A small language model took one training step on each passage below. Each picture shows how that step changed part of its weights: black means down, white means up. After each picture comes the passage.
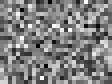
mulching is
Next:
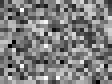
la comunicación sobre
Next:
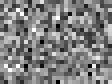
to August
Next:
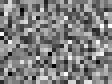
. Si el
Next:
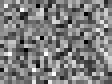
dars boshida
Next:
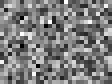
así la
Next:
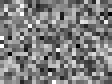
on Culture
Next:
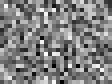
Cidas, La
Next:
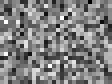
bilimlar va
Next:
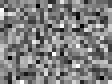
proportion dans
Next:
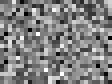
в целом
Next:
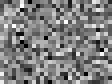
des discours
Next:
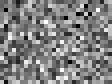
que Ética
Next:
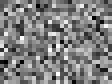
e atividades
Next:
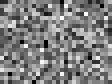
ao campo dos
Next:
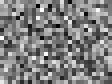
kriteria dapat
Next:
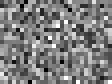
eine neue,
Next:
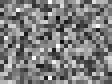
a su vez
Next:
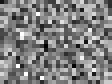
vida política
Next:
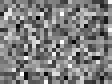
descritas con
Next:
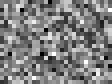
IN THE
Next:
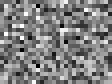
gestire i
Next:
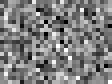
aula. Os
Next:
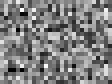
systems of
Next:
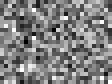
решаться и
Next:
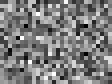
tashkil etish va
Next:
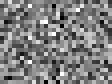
que presentan
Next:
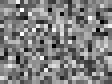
w Polsce
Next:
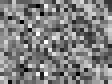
II степени
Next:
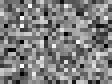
de otro.
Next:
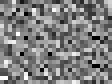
в основе
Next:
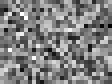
uit te
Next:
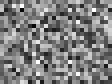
dalam kontak
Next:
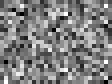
los dos tipos
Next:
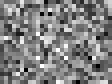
TIME IN
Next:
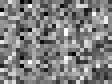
Wymaga to
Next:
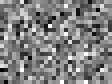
balki umuman
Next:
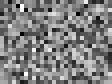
subjetivos da
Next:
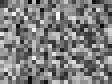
to create
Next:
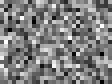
% RET.
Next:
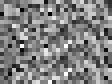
DA e
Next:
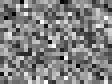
das Habilidades
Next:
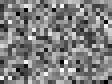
en el que
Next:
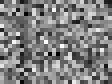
внимание и
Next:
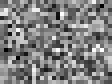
about how
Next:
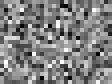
die zu Open
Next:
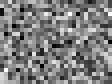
de gestelde
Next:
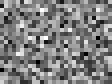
germination on
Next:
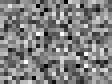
madre te
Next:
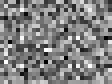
// International Journal
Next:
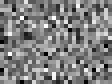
nahm das
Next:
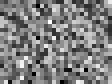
produção ou
